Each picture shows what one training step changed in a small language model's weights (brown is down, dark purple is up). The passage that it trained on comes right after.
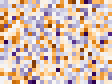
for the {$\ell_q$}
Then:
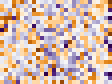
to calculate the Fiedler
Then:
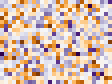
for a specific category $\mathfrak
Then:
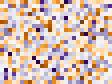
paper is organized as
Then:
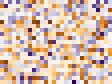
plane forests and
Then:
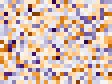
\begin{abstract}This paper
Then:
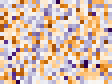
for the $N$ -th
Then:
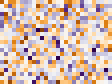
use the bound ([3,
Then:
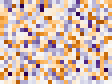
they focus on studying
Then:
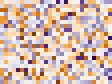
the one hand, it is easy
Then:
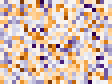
our result provides a complete characterization
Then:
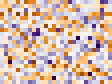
\end{equation} Define
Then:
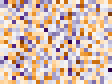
On the other hand, by
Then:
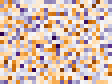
\le n$ and they are
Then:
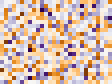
maps in Banach spaces and basic
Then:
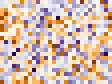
for the volume 4--form
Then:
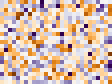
functions have to be multiplied:
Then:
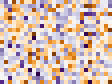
enough to avoid any
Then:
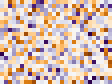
equations (PDEs)
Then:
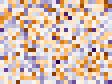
injective envelope of the right
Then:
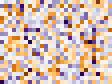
each edge. We now state the
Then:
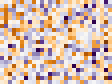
or Hankel).
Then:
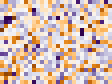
to guarantee the
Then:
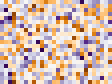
billiards in a
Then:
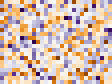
the $j$-th column
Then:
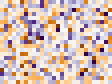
Process. over Networks
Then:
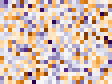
If $t-\tau_k
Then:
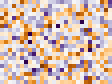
for all $m\ge
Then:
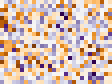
includes novel component
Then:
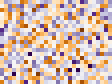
one-scale structure, as
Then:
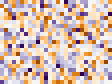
arc. Since the second stage
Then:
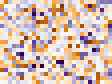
a constant wind forcing that
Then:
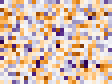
of integration over $N$.
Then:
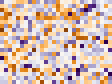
of multi-parameter stable
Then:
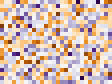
A$ of degree $0$
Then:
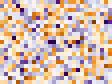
\mathbb N}$ is a sequence
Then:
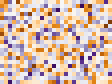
\citep[][ Their
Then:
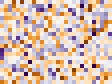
have the following variant. Let
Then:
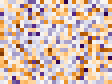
L) $, a sketch
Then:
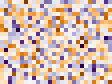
few or fewer cycles
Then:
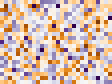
a unique solution in the sense of
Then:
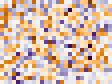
or equal to $s$. To
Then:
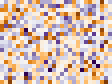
that $\chi_p =
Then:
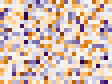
Bayes risk.
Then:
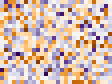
two natural numbers $a$ and
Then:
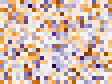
check from (2.14)
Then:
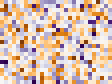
a constant. A Riemannian metric
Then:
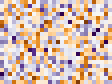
class~$c$ and with
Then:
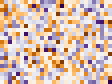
a (continuous) inverse
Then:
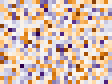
structure. \end{thm}
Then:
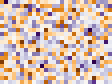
that $$u_z = d
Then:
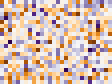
corresponding differential metrics are related by
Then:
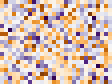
likelihood ratio
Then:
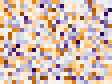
constructed from $F$. Put
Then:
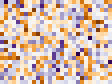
there is an elementary cut
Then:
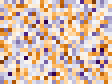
models (named also 0D
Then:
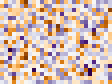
N\'eron model.
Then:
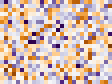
all line bundles on
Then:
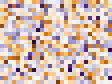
covariance matrix, the mean
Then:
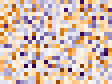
with fixed edges forming the initial
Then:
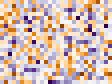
with respect to the original free stochastic
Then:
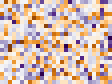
\end{align} then we
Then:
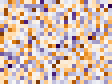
points at random on the open
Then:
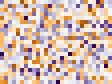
under the natural identifications
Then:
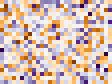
a strategy which identifies
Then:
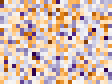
of the domain are formulas,
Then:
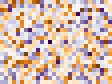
ends with $\f$;
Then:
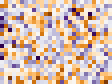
for high Reynolds numbers,
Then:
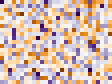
corresponding eigenfunction has finite number of
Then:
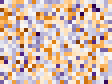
of $\kappa(\lambda)$. The
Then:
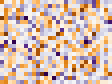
on the real line, for which
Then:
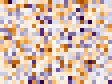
raises a considerable
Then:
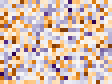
for the inner sums in the
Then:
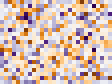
Moreover, a MIP is
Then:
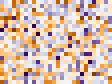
to one another. Hence, their
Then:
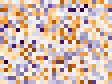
the characteristic that passes through the
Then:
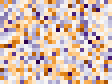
Let $T$ of size
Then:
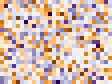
visualize the dependency
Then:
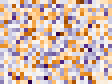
follows from boundedness of the embedding
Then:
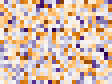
contraction principle in this
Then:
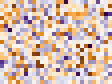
with $\ell_1 \equiv
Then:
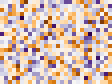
most important t-norms
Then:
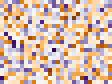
$d_i$'s must
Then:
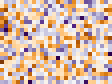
injections of the generators at node
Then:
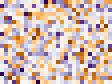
estimates, we obtained \bea
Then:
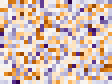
distribution $\widehat{\mu}$ may
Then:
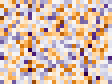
in precision $u$.
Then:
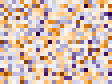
$\Psi$ is a rational function
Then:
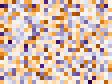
comments and suggestions. The
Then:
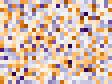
one. We use Theorem 1.
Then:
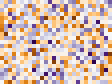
$F$ be a symmetric
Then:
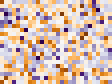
of squares which form
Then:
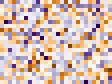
Cauchy-Riemann equations is also
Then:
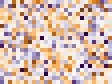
will be working with infinite
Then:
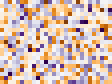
Mathematics and Physics,
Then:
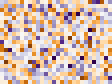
be a domain in the complex plane
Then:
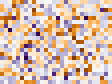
to Roth's theorem.
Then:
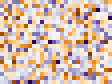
$u \neq v$, has
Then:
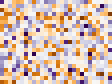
of the system is obtained by
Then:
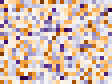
Euclidean ball.
